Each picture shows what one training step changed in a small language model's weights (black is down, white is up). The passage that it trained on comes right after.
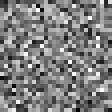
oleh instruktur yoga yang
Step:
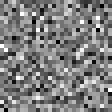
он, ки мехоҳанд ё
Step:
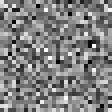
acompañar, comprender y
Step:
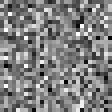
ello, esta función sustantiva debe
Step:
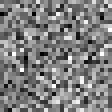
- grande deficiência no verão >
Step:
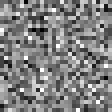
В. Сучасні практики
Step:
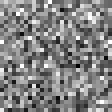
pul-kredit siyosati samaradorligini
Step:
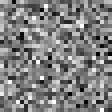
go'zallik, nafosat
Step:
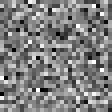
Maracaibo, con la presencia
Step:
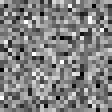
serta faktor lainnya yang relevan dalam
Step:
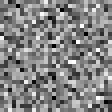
समस्याओं पर
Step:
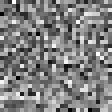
aytganda aqliy salohiyatining
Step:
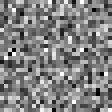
ser estabelecido em mais de uma visita
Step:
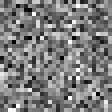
y académico que fortalece la confianza en
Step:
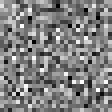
un vœu en PP, de
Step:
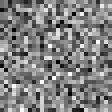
Salieva Shaxnozaxon
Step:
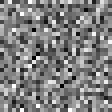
[Internet]. Treasure Island
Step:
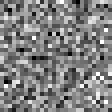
Криворізького технічного
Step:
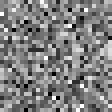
das metodologias de ensino no desempenho e
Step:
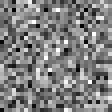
bilim darajasini oshirish orqali ro‘yobga
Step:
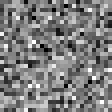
metode spektrofotometri
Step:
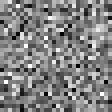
interesse na aplicação prática do dispositivo. Segundo
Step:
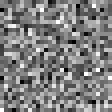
Өзү келет
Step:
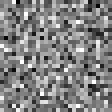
типу гидротехнических
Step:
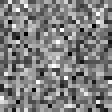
a sua volta. Essa leitura pode
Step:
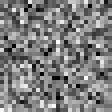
مقادیر مختلف w
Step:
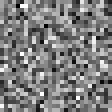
profissionais em formação, exercitando a
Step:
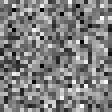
vykazovaly varianty s
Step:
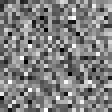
cholg'u asboblarni
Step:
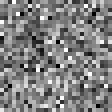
William Fleetwood,
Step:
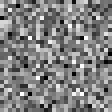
revela uma lacuna significativa na formação inicial
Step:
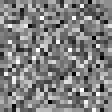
so'zlarning klassifikatsiyasi
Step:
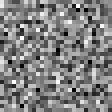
знакомым темам. 1 Информация
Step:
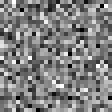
a través de prácticas que los propios
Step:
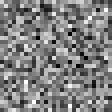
la solvabilité des compagnies
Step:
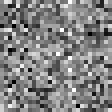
». Third Edition. -
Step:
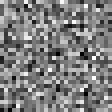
lors de changement d'échelle
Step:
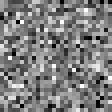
определения: утвержден и
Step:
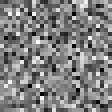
қўшилган маҳсулотлар
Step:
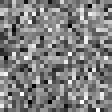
впливати на притягнення до
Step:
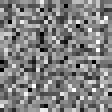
& Mikolov, T.
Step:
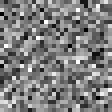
nazaridan dialektik yondashuvga asoslanadi.
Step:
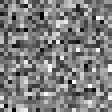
tree species, Value-adding
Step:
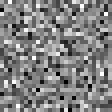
< 0,001$, onde os técnicos em
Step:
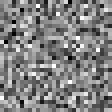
yo'qotadi; - Haroratni
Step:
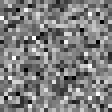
в цілому та в контексті
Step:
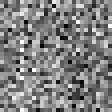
Sá Alves Graduanda em
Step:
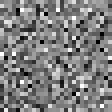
rua”, reclamou. A
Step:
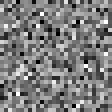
de 20 años de edad, hijos
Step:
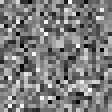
cinsiyet arasında anlamlı bir
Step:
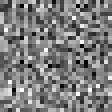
medidas foram tomadas, apenas se pode observar
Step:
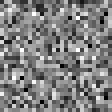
Abdurahmon Jomiy , kabi
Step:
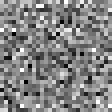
sezilarli darajada yaxshilashi
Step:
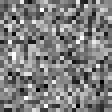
методами аутопластики;
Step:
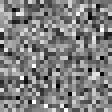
educativos con el potencial de involucrar
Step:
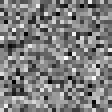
chiqiladi. 3D texnologiyalari: 3D
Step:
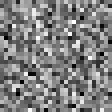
2025 Gentile Direttrice
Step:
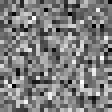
regional development can be subdivided
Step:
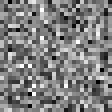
CNC, de baixo custo,
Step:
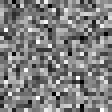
Produtos para laboratórios pelo financiamento
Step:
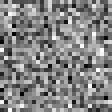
zarur. Har qanday bola kamol topib
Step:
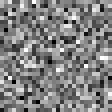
фон ва техноген муҳит
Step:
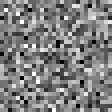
й. 5. THE METHOD OF
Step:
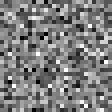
25,2 quintaux métriques
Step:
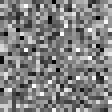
de homens haitianos. Até
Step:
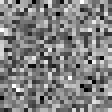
precisamos primeiramente entender o contexto de
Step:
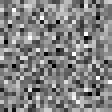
procesul de evaluare poate trece cu
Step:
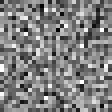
to diagnose regional and distant
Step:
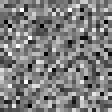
qahramoni xalqchilligi bilan
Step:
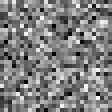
omil hisoblanadi. Mediatexnologiyalaridan
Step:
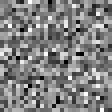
primo tempo, οἶδε
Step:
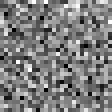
se enumeran adicionalmente las
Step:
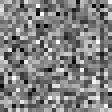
liggen. Scholen bieden
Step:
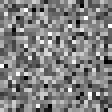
atuador para dissipar o gás de
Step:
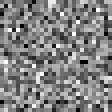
decorrer dos anos, por conta da
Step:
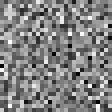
Yavuklun ile görüşecek
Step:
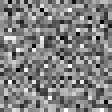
Sofía–, hacía las
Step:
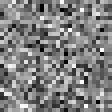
друге місце в регіональній
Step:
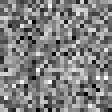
art, aesthetic education, virtual
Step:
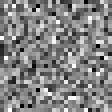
«shaxs» tushunchasiga mos keluvchi
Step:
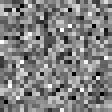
aus Sicht von weiblichen Figuren
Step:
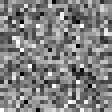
Doc. of philol. scien.,
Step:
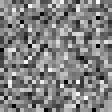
tarkibiy qismi bo‘lib,
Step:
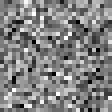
topadi. Hech qachon
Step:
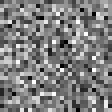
KI-basierte Software
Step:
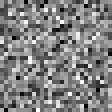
уларни ватанпарварлик
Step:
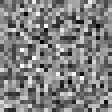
менеджменту фізичної культури,
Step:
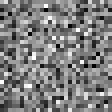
та епохи бронзи дозволяють
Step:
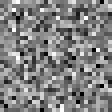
sosyoloji, antropoloji
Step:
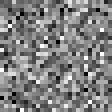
bilan birga chet tilini o‘rganishi
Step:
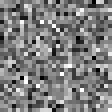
hg. von Karen Gloy und
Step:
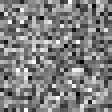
la pobre zorra con todo el
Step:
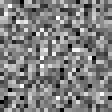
органы службы государственной
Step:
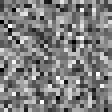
una vida útil de menos de 3
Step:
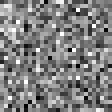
grâce à moi, ton
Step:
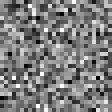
que comúnmente se traduce es
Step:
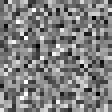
манба бўлиб хизмат
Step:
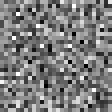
creación, implementación y control de estos
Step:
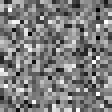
acima da média. Nesta fase
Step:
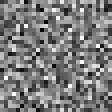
relación dinámica con otros espacios como la
